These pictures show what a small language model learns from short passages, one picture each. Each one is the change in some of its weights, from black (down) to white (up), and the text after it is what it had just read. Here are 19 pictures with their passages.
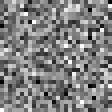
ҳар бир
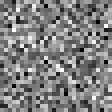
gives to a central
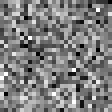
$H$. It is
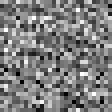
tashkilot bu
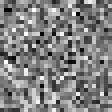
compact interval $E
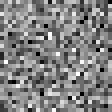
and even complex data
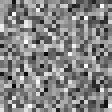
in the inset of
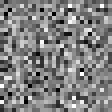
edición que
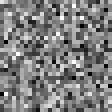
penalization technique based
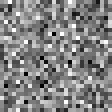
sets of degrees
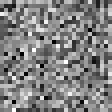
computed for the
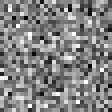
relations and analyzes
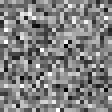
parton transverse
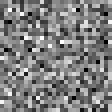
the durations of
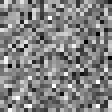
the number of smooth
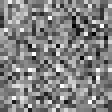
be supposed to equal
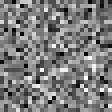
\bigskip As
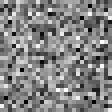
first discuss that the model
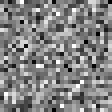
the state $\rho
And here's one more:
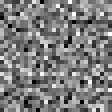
dans la masse
